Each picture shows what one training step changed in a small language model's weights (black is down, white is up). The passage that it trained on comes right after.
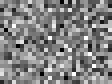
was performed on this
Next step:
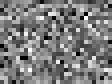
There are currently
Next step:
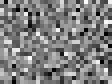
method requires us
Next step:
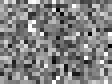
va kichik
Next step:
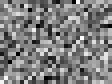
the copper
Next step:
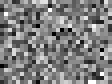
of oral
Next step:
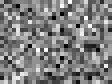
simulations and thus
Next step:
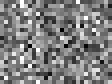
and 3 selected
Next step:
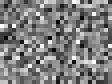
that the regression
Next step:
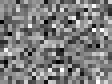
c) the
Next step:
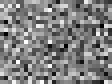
have been reported
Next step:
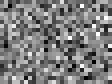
for High
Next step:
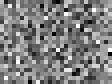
y para la
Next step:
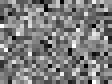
For comparison, the
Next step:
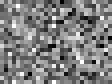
I and Model
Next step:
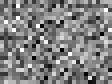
la RSE
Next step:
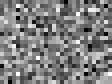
parameter step by step
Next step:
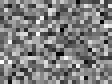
produced during
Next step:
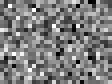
5, we make
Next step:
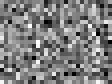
an equivalent
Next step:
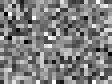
waste, control
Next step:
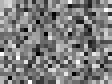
scale invariant
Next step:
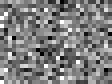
Dos elementos
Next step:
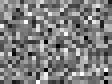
been directly
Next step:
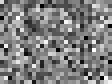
de acid
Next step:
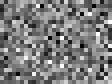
for the static
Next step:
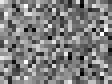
who manage
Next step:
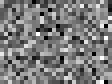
As a matter
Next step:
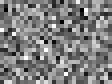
HTA Reports
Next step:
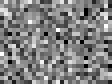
one would choose
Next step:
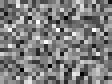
function and the
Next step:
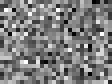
so far will
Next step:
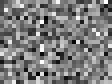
a solution of an
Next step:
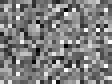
desta forma,
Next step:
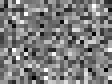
for structural
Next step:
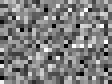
directly probe
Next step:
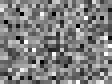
deployment now
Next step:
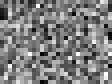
a class or a
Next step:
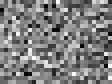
time reported from the
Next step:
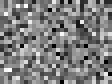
methodology* There
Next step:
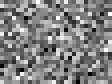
but taking into
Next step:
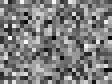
United Nations
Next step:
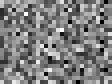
exposed to
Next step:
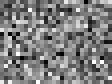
here has two major
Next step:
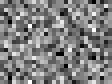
reported, with error
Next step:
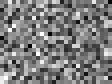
issues and
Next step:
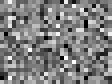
, \quad
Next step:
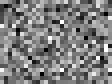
that does not
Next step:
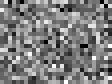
powerful in the
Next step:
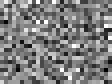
realistic from a
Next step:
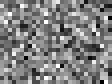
and methodological
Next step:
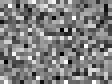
was characterized.
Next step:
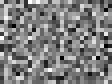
phonons according
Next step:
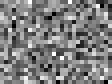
requires a
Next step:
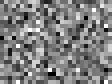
predicted by various
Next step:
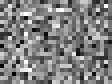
This app will be
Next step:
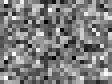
and pH =
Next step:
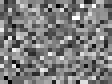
to more effective
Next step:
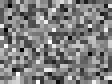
recalled in
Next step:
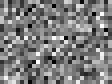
papel do
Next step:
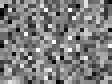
refers to the
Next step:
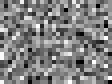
doméstico e
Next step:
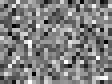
easily separated
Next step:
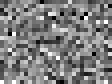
there are only a
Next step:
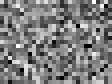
environments. More
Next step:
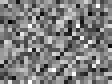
axis” is
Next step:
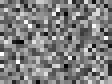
good practice,
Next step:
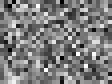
process, he
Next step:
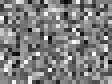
time also responsibility
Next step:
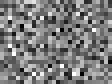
of the associated
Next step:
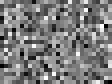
en partie
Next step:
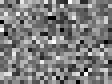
criteria are
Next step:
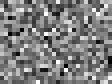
and Disaster
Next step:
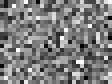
appears at the
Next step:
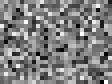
been randomized
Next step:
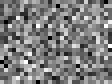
such as the
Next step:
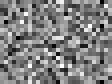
пришли к
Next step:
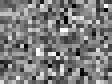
the hair with
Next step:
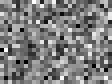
disorder dominated
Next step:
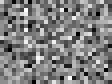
funds finance
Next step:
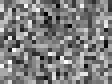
to be consistent
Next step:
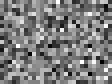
levels. The temperature
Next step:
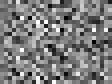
uncertainty and
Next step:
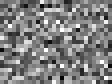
collectives de
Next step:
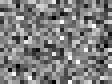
results obtained. As
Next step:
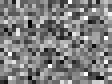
principal la
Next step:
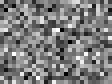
5V and the
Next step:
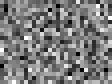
at the border
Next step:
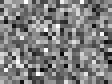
way to rule
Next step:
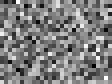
dominant contribution to
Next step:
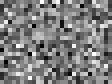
problem. The
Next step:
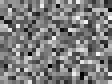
enter into the
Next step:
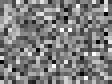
directamente al
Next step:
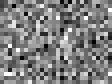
appearance of a
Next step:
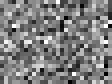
study. Data
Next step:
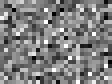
em recursos
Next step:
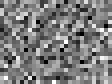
and ca.
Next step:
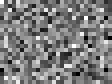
down to the
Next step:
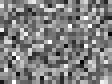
also designed to
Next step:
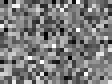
A total of
